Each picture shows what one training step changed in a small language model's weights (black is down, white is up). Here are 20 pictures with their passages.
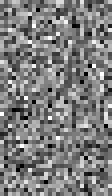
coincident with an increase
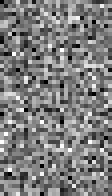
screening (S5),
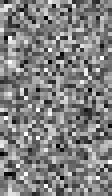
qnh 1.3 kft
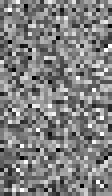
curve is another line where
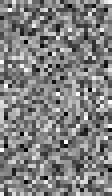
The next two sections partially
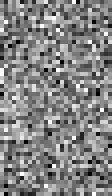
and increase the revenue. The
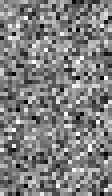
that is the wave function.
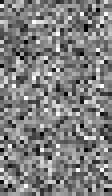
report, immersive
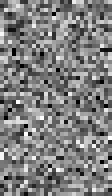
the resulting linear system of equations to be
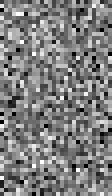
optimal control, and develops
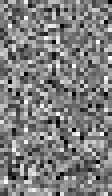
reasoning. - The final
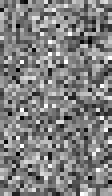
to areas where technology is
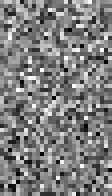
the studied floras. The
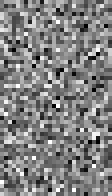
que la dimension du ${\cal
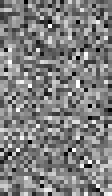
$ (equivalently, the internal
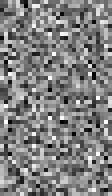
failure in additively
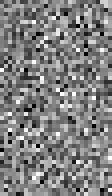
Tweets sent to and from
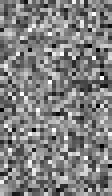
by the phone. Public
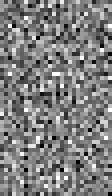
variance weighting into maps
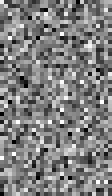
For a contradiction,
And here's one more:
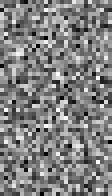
to the equilibrium with a
